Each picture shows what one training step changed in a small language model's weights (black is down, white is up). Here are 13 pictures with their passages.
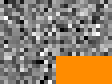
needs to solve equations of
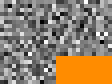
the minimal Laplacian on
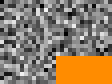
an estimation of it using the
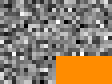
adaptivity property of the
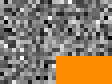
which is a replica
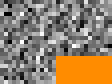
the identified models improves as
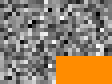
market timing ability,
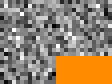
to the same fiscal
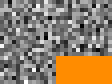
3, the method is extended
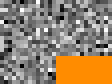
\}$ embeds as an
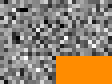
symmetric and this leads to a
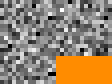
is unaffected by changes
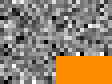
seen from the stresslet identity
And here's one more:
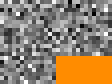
shift: For one, the
